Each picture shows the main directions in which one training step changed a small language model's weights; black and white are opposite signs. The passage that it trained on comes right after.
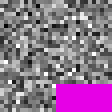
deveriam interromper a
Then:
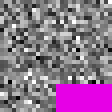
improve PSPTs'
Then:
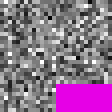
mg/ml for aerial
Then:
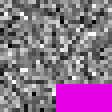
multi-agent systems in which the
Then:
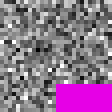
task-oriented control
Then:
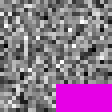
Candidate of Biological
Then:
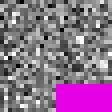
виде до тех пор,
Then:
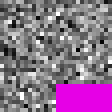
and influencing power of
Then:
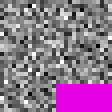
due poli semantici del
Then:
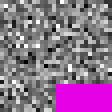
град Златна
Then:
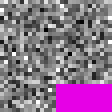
y *túnel*, por
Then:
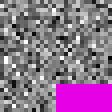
before vs. after edge
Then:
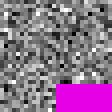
практикумов по
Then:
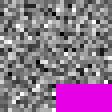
frequently than once
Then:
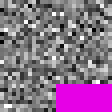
aleppica-2* and
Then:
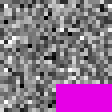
по сравнению с 2019
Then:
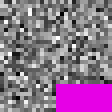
found that satisfaction could be
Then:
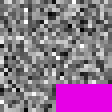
especialmente na região
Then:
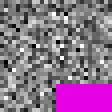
(MI) nº
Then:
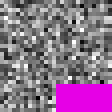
I, Hasan MM.
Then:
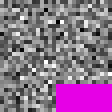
factors and which are as community
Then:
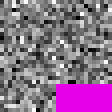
of the dust associated with it
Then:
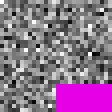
des Recherches et
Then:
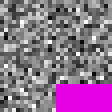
of concentration, one minus
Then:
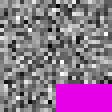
ишқий лирикага
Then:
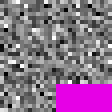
que va dirigido. Un
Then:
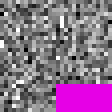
current exists inside the human
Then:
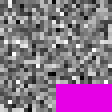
also be beneficial to
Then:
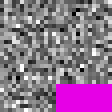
que ces hommes sont
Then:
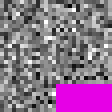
11 de março de
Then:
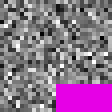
engleski frazni
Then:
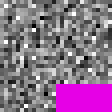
пользоваться и
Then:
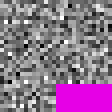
emergent computation.
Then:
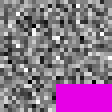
establish Sustainable
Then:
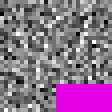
rapidly expanding
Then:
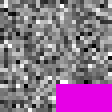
процесса переноса
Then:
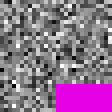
calculated to be 1.58
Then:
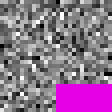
mijozlari soni
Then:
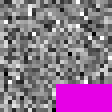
while at F2, a considerable
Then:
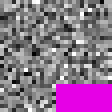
shunday dedi:
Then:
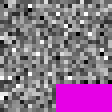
video tersebut
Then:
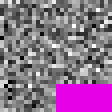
so its high potential for accumulation
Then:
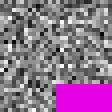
children with cancer do.
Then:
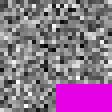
Baghdad, and effects
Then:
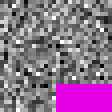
Полученные данные
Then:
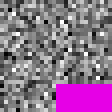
values by moving diagonally
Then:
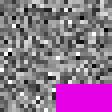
connections. Some examples
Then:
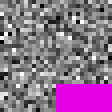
video games and more
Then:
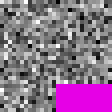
dan dipertimbangkan
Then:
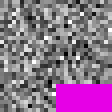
a worsening trade
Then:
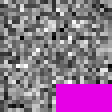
0.5% ammonium
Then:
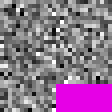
groups on the fibre
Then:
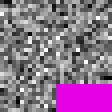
the probability criteria of the
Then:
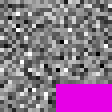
представляет собой
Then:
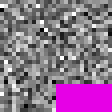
фактор объяснял
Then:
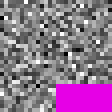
huquqiy tan olish
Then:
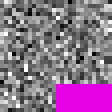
based on qualification in view.
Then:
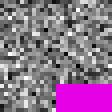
the uni-bivalent and
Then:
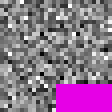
individu di ketinggian
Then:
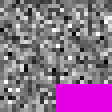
adolescents aged 12 to
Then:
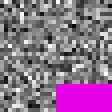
uma concepção específica
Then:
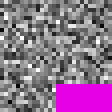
Adanya kendala
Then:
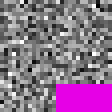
pressing issue. A
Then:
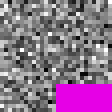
parameters (Table 2).
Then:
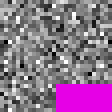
которые должны
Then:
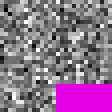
mechanism will be optimized
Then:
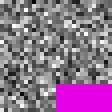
au cours du
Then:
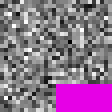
system," *Water Sci.
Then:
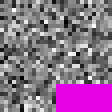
ai genitori.
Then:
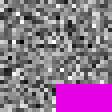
маънавият ва
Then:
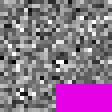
mir gut vorher
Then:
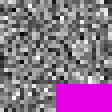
balki adabiyotning
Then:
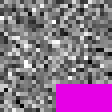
Yagi are more suitable for the
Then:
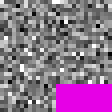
the Concept of Engineering
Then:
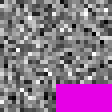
have reported 73 deaths
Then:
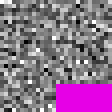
the same idea [6, p.
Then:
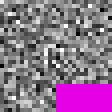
consumidos en América
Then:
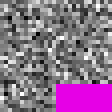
op grond van ex-post
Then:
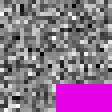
la especie parental,
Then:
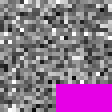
the body from infection to a
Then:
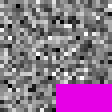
doing this, the instructor
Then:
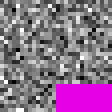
cuya escasez o
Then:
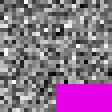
logo abaixo:
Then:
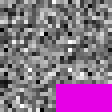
crest and the upstream of
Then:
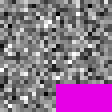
teachers prepared and
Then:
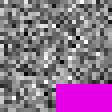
mezon bo'yicha
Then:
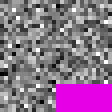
Шаститко и С.
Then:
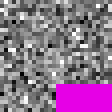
the microscopic
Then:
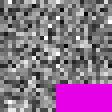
an important role in developing
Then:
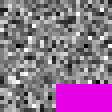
les communautés locales
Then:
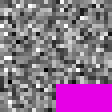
that could be helpful
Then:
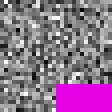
con i dati, i requisiti
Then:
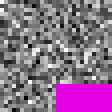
conhecimento de forma
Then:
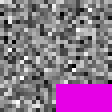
the National Research Institute
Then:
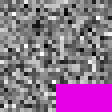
одного контракта на
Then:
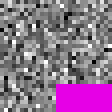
Uyiga qaytib
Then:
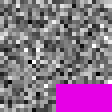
Make online education more
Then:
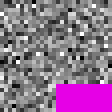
lo que ha llevado a
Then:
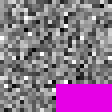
[1]. Bachadon
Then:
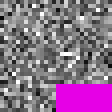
dados funcionais
